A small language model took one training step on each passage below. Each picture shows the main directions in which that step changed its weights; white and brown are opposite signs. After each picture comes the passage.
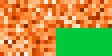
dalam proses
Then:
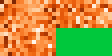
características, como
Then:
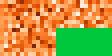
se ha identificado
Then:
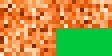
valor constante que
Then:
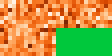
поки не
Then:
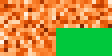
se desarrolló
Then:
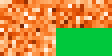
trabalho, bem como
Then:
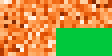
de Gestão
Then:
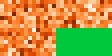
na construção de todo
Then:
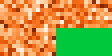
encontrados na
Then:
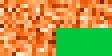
fikr barqarorligi ham
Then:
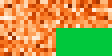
que conformam a
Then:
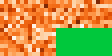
estudiants amb
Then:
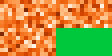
autonomamente cosa
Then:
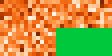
de influenciar
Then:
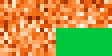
of public control and
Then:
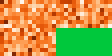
estar comprendida
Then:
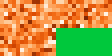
для яких
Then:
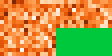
astfel că la 4
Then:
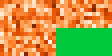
hollarda raqamli
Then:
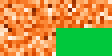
of this study,
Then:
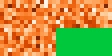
munosabatlari va
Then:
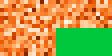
uning tili
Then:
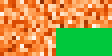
la dieta
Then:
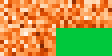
a) Sinter
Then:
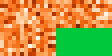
lado cuenta
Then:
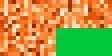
le jour
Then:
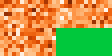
atrito entre
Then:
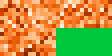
effects of
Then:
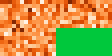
hajmi esa
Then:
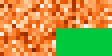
comparative approach and
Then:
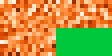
shakllarini tanlash
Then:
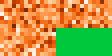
arang tersebut juga
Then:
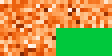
trova un
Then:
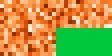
Página de
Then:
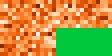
construir a
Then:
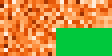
básica para
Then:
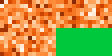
sus conocimientos
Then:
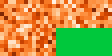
по результатам
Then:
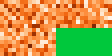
that of their
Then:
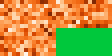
Press. -
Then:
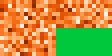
transformação social.
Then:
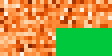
objective is to
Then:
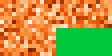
” mashqi
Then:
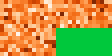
у кого
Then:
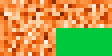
learning* dapat
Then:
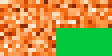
Além de
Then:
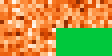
быть представлено
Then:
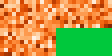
que murió
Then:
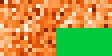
olish mumkin. Bu
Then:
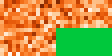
aniqlash -
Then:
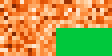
April en
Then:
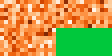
il vivente,
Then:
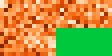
avance del
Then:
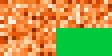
что есть
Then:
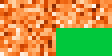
altos níveis
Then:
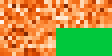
visam a
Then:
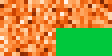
17. European
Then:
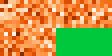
a contribuição
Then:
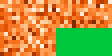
o papel do Estado
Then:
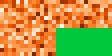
diolah dengan
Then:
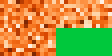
barpo etish hamda
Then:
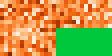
de modo que
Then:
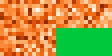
imkoniga ega
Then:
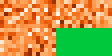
application of
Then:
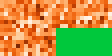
ve diğer
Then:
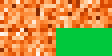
olish uchun zarur
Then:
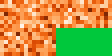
la calidad de
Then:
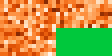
был найден
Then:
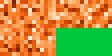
os nossos
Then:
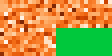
Dotation générale
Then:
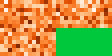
el apoyo
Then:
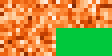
uchun hisobot
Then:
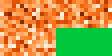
can increase
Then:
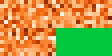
especial para a
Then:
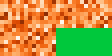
firmy przed
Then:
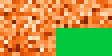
os devidos
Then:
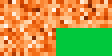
às habilidades das
